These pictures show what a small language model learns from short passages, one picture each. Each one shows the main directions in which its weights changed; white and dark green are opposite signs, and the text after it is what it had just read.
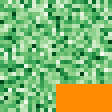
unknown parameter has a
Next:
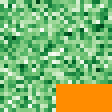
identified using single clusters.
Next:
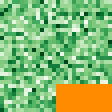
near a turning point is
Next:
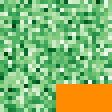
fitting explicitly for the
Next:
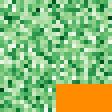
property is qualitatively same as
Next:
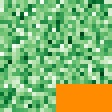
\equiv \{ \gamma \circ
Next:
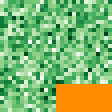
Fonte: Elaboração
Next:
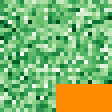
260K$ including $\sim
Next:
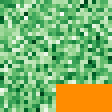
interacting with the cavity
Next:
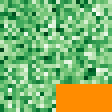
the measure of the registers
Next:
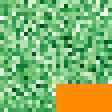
positioned. MRI
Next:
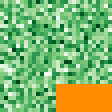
complex conjugate of the matrix
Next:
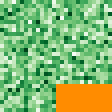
the $E_1$-page of
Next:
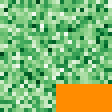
conduta. Sobre a
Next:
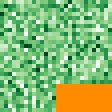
leer seien. -
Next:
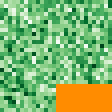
правильность и
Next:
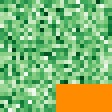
fan sohasi sifatida
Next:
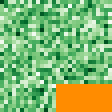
the variations of (a) and
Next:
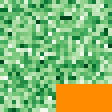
$g$} \end{figure}
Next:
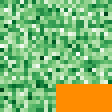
work of the first named author
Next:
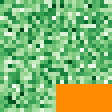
be grouped in ten tables
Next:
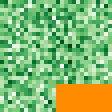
algebraic setting. We shall use
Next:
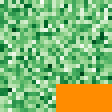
locally. Thus, consider the local
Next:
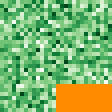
who would find the contents
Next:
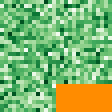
consider spider diagrams with
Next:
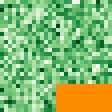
his paper ``Theorie der
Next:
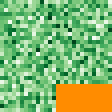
le premier acheteur
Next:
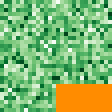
$y$ is finite, and
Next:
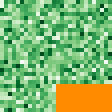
chet tili sifatida
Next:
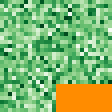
stringent constraint on models of
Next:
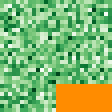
These integrals have been computed
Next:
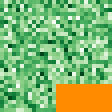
mode occupation at the
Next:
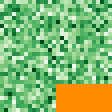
\rev{in terms of number of
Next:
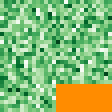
q_\beta q_\delta -
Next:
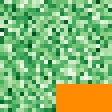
and abstract quantities.
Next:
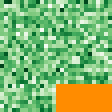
fixed in the sequel, and
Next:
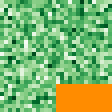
espaço temporal
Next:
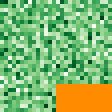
of single firms. This is
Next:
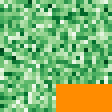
dimension in the global direction}
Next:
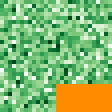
operation of taking the
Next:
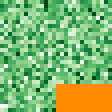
dan berhitung
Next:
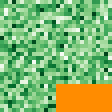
\subsection{Density estimates by
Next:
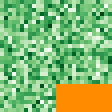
sabablar mavjud
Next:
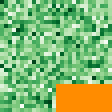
at the 5\% significance level, but
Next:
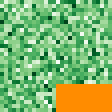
and $\bs$ decays.
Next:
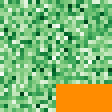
obtaining the first-crossing distribution
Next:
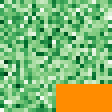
open where $X$ and its
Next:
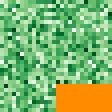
should be noted that as an
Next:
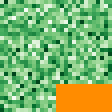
better solutions, although this
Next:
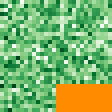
Error & OC &
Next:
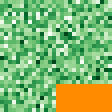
is why there is need to design
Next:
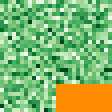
conjugated to a
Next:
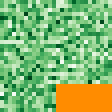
ocean currents. Given
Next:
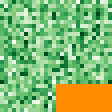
especializados, la
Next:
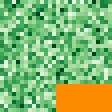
temporal correlation between the
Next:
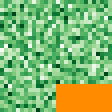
is necessary. Fig
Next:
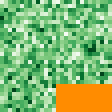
the region of negative
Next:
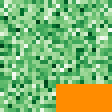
Soul\'e connected
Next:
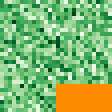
\leq 1.$$ Similarly
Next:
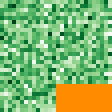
annulus in $T^2
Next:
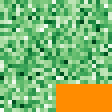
rotation can be realized by two
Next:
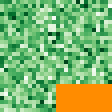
our final sample consisted of
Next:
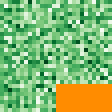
value of transverse energy of the
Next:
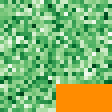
\Bigg)\\ &\hskip
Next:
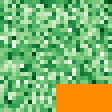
Theorem 2.1 builds both
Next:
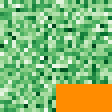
a Hermitian metric,
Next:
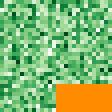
Then $$ [G:\langle
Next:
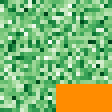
based on real-time trust
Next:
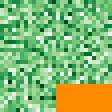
evacuation of either the
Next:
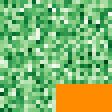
space like, for any time
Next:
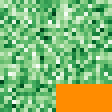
какой строке
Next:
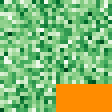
be frame bounds for the
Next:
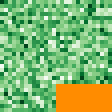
of the sets of size 6 and
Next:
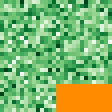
does incur relatively high loss
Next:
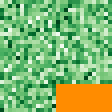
is uniquely determined by
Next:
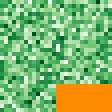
fixed point with sign $+1$.
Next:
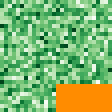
a simple scaling relation
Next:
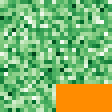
retomó su ritmo
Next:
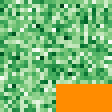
veriler bu ortak
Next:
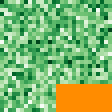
from the longer classical
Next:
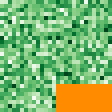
of the deconfinement transition
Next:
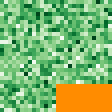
tangent portfolio
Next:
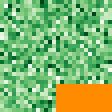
& $\quad \quad \quad \quad
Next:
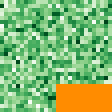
(Unioeste), sob
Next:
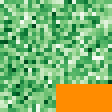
de las visas, vemos
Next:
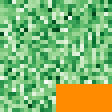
stars in different evolutionary
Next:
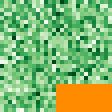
does. Nonetheless, at
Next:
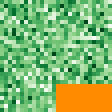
туризм икки
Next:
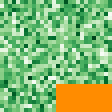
87-bet insoniy
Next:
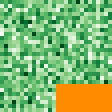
family that is contained in
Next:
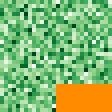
for any fixed row $i$
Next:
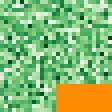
expect that the metric
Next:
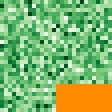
Goodfellow et
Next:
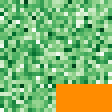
3) boshlang'ich
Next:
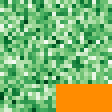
this text, the status of
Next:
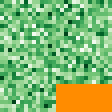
varlık olan
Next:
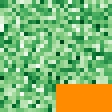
regions in which the induced
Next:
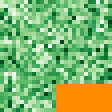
до бренду,
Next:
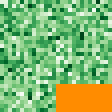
this problem, first of all, we
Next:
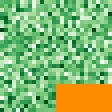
matrix of small avalanche
